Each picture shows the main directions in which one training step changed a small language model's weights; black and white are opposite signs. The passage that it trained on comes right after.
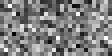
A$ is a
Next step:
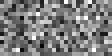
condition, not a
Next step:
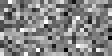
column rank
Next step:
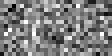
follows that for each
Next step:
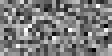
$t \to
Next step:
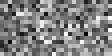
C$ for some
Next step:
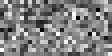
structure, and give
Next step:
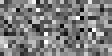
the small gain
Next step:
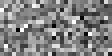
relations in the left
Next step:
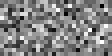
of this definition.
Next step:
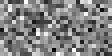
``On the
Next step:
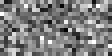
all non-negative
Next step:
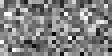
unless $\ell
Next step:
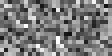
body of work
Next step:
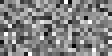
and $[\dot
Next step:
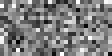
used to deduce a
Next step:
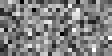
vertices as follows:
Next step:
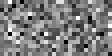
theorems we see that
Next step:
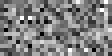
studied a
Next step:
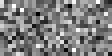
to find the joint
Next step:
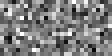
cardinality of
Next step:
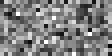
out by Feng,
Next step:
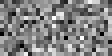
the \qiii
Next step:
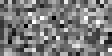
be the superspace
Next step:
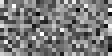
to complete the
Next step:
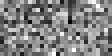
a trajectory
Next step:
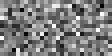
of them real,
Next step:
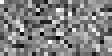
which finite sample properties
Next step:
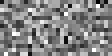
and Dynamics).
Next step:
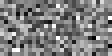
in the fiber
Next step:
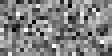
element $x \in
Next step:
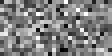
by one and the same
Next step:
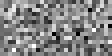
sufficient condition is that
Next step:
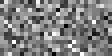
the diagram:
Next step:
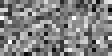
of dynamics,
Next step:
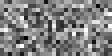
papers also assume the
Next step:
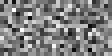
to $a$. In
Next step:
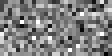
deal with the case
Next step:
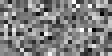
Let $A \in
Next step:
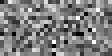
set, which is
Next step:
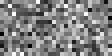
Notice that,
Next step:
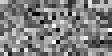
under medium
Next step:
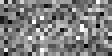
be attained at
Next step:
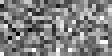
and a known
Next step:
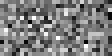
one sided
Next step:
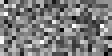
overtaking optimal
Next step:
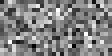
values obtained are of
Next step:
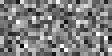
we prefer to
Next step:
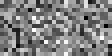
the early
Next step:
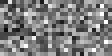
prooving the
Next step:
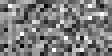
\alpha &\leq
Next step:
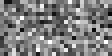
symmetry of the
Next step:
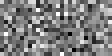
the set $A$
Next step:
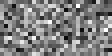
is obvious that
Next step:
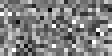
calculer la
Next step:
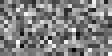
the manuscript
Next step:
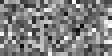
we may assume that $$
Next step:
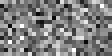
and the aiding
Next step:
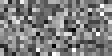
step in the
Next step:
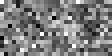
numbers and polynomials
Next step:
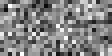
\leq B \langle
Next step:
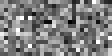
can directly
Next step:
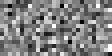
b, \quad&
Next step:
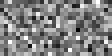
consider a family of
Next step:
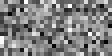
/ \plot
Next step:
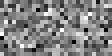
matrices was defined
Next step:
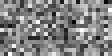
denote by $\phi:
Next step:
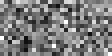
basic notation
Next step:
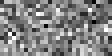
by FM in
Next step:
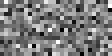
of Parikh
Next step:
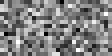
and optimization and
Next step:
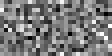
a field $K$
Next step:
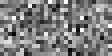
joining some
